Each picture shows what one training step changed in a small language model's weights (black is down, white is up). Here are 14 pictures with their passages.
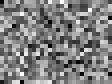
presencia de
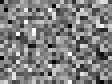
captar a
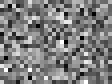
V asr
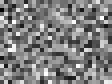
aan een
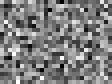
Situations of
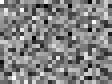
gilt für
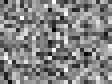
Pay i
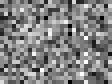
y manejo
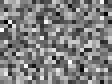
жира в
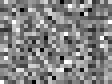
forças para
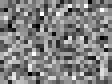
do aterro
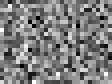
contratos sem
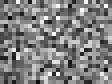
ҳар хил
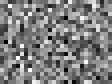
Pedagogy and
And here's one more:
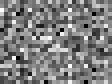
v podobě
